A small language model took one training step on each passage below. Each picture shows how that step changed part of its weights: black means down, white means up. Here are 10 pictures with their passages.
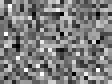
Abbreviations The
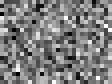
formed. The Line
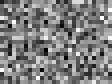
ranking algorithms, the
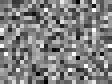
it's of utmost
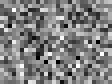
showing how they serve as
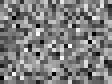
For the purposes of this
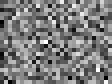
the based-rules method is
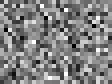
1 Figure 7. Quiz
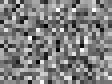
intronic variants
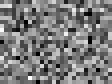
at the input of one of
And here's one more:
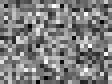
the low sag performance. The
